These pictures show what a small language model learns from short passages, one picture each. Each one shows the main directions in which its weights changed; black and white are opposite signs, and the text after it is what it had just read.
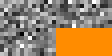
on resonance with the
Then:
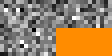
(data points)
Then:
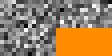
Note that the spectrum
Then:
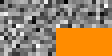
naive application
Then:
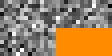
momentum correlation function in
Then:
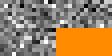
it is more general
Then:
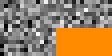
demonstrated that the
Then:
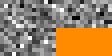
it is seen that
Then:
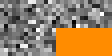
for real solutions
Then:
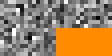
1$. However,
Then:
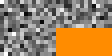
diameter bins
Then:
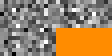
given by the range
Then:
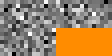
determined by experiments
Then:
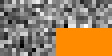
in the population under
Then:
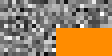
boundary conformal
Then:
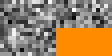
in each step.
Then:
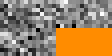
the effective field theory
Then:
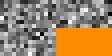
example of the
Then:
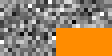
only depend on the
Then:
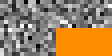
kind 2 in
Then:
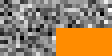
many studies have been
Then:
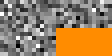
far away from
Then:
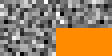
Making use
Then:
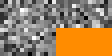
must have the
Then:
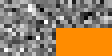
replies to
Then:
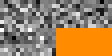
stellar masses and
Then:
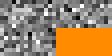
is provided by the
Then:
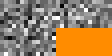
show both positional
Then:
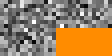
to be tunable
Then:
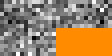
in the training.
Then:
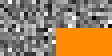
speed of light,
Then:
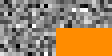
As a result,
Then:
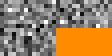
A similar decrease
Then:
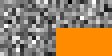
hump occurring
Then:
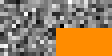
concentrations (up
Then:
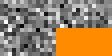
a variety of
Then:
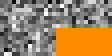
is comparable to
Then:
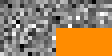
transition. This is
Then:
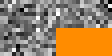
was closer to
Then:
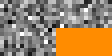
parameter for the chiral
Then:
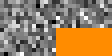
bosonic Lax
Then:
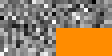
contrast with the linear
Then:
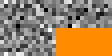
paper is structured
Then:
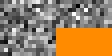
in line with
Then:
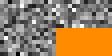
to (ii)
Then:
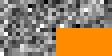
design to improve
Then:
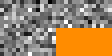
from the substrate
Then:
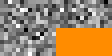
limited by the
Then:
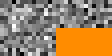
is a specific mean
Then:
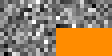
within our method
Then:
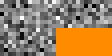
doi =
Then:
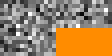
even using an
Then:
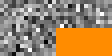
were identical there
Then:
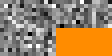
it was not
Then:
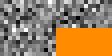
$ in Eq.
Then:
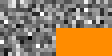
an external environment with
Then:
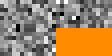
field of 9 T
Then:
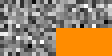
can be written as
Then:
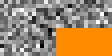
have strict
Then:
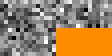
the conditions of
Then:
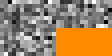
of a same
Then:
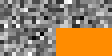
close to the
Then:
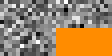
bias force on
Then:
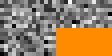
such a composite
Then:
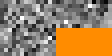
potential even though
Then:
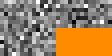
In these sets,
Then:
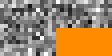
sources and the background
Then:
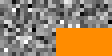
memory are
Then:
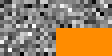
Here we have used
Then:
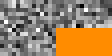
an operator $\hat
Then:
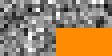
from the ordering
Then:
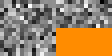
by returning
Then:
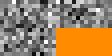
spin and momentum are
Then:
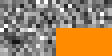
homogeneous and
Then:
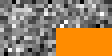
is explicitly
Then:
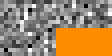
displacement, see
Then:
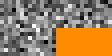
energy eigenvalues
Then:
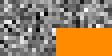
long length samples is
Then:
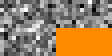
effects caused by
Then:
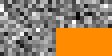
adults with
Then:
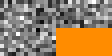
in {\tt
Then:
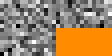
average number of interactions
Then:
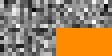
one rank bound
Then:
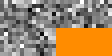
as the relative angle
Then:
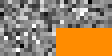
momentum are defined by
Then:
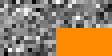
are exponentially
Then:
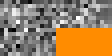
and 20 in the
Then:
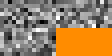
good centering
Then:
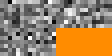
of $g$
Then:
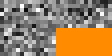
results so far have
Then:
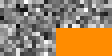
features. \item
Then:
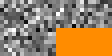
by approximately an
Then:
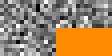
available on optically
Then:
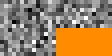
per class, according
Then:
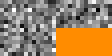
$\kappa$ from
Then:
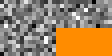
evolution of region with
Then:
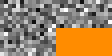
use the ideal
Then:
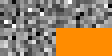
pure rotation is
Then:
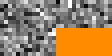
the covariance
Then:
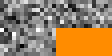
the fit. This
